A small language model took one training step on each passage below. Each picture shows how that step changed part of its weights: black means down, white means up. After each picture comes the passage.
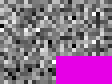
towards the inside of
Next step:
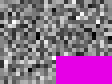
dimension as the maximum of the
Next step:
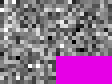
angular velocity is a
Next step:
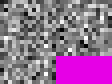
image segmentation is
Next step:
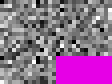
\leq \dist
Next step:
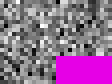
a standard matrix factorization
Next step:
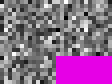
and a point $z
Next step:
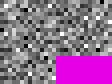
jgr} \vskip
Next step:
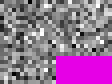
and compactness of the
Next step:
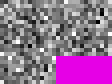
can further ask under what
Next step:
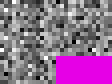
fewer corners than
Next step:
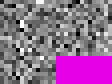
if one wishes.
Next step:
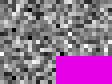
following, we assume that
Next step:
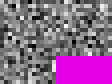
model non-Gaussian
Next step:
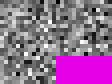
fact, via a change of
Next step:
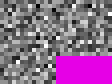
as described in the case
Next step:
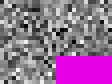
a more general result establishing
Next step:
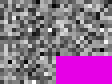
map $\nu$ sends
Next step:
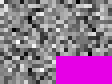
used extensively to
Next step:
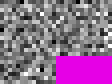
represents a good
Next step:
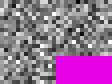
numerically. However, in
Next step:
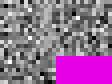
deterministic. Now $P
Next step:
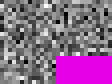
and $Y$ such that
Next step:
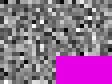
\begin{example} If
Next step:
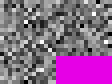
be accounted for).
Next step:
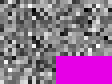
$$ On the other hand,
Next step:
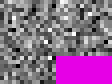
element $\g\in
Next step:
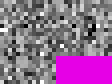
the best possible approximation by
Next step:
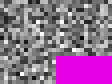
that the cantor sets
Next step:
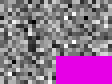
or slightly more
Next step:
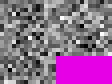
encounter as many other
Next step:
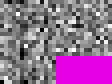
tabulates properties of
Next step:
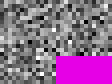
in the k-space data
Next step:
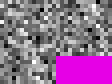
terms, as follows:
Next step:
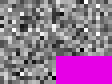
placements on the
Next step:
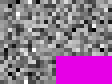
in decsending
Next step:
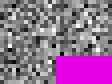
if they do exist, proper
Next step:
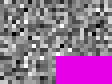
ad_y) \left
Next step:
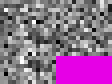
isometries, each
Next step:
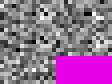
Proof. } Using the
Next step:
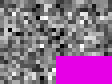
other, we obtain a diagram
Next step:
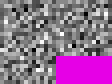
At the end of
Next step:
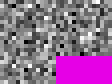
given before. \head
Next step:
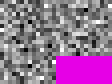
are very similar to the
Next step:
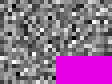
where $\sim$ is the
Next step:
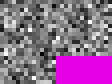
small $r>0$
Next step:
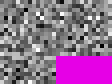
\times V) /
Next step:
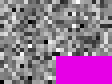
to 150} For our
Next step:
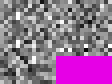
the whole ruled
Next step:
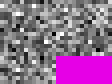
We suspect that this
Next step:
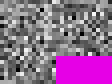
convergence order of $U$
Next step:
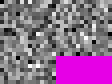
in addition $f$ is
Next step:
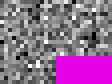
right, the key point is
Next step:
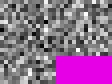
of two, and, after
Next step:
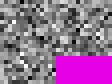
mechanics. Our
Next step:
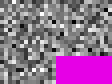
use the positivity of
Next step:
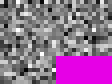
of generality, we can
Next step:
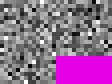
sur tout compact de
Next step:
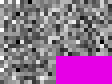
is thankful to
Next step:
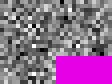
\longrightarrow B \oplus
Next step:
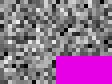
is associative},
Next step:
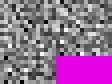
of testing conditional mean
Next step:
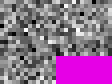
the functional calculus for
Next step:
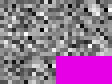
asympotically exact
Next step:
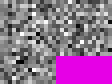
use the tnotetext
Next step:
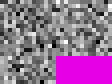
$v_4$, corresponding
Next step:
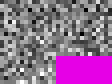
primes $p$
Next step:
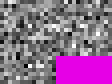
subsequent point is
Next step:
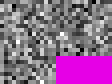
follows by an induction argument on
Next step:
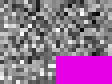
\ee with utility
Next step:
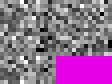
transversals. \item
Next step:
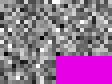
there is nothing to
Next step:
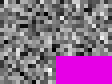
We continue by proving
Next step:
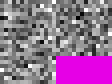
L_2$, and is
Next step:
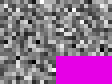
we will consider only the case
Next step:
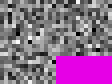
such that $ x \in
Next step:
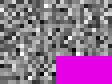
are divisible.
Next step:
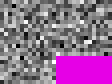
nonzero element of the group
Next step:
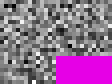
extending $\alpha$ in
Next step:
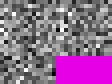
that a construct equivalent to the
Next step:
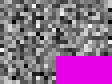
Main: Peter
